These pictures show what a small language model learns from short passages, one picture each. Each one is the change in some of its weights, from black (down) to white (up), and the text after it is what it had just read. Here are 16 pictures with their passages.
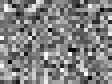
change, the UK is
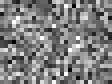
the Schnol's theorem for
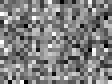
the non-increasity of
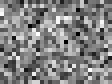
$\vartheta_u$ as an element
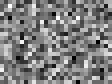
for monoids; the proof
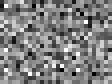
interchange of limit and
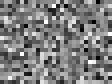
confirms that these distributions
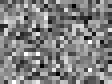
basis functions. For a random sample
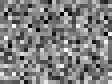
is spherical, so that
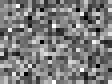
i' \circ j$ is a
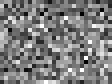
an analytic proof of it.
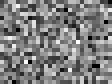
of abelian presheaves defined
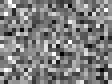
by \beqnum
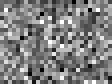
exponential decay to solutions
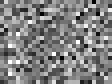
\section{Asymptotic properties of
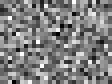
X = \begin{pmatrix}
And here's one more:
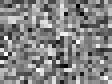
locations $x^*$
